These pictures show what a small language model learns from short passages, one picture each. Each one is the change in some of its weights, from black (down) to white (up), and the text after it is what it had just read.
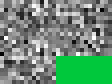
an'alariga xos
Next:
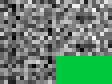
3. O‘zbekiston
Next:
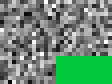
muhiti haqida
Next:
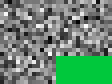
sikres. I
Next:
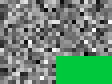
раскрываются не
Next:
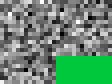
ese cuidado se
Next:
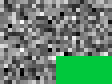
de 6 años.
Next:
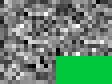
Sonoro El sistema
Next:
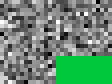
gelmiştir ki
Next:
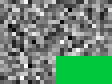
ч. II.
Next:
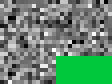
faqat ushbu
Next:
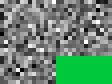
з персональним
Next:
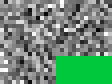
san'at va
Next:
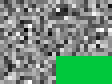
beneficiários dos
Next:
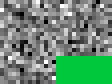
joylarga borishni
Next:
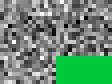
bo'lishi mumkin
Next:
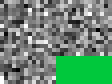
Pedagang membayar
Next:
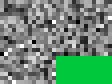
o'tishga juda
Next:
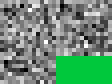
redonda en una
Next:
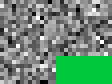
e fezes,
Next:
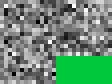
Jamiyatda faqat
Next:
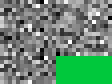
arasında Yapı
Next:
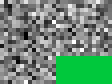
livre circulação
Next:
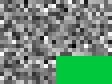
groupe à la
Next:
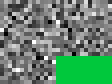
status of the study
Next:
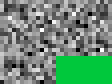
a questão da forma
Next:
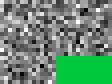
en el resto de las
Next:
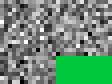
en œuvre des
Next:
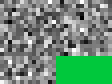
excisão aberta
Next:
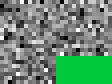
gap esa, juda
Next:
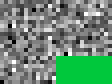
precipitadas ou
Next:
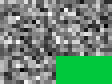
yangi ta'lim
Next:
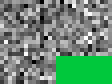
Selatan Mengatur
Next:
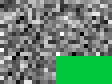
a literatura oferece
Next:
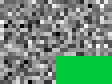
en évidence les
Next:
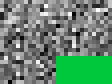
fundamento da existência,
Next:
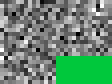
materiallar, interaktiv
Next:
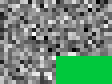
не містять
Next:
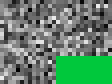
a distinct form of
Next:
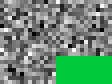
adversos en las
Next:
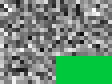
e humilde que
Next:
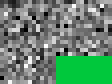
сфер. До
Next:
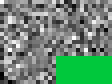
del siglo XIX
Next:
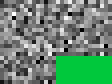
trabajadores debe
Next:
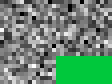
necha asrlar
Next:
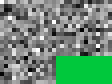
la importancia que
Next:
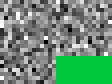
suporte para os
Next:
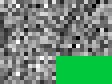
• Resolução
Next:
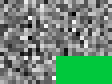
sous différents
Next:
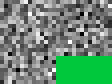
por outro, grupos
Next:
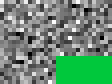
lo anterior, se
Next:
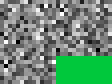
и числу,
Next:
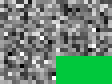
dass er, um mit
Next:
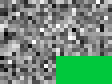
ikinci nota
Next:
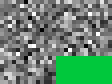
bir ülkenin
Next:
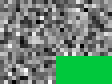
muy obvia.
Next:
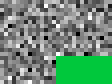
etilgan. Kalit
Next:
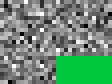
nessa perspectiva,
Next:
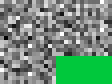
dengan cara negara
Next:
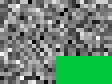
олиб боровчи
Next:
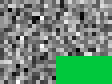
chorvachilik va
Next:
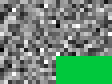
vivo”. Это
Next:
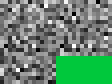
трансляції на
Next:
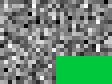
suvni tayyorlash
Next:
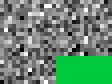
funções cerebrais
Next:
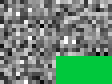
dapat memengaruhi
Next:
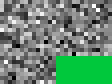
que, la inclusión
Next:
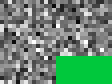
Solidaridad con
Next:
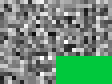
à l'Université
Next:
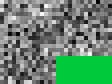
importance of processing
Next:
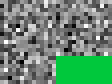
НО; рідше
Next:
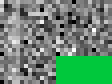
da inexistência de
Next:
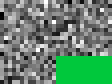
the seeds.
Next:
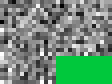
crítico y la
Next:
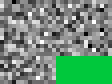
profissional que possa
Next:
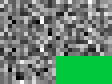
ya‘ni inson
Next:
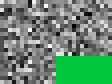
beriladi. Tadqiqot
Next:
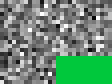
áreas clave
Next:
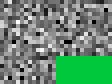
Analytical Review
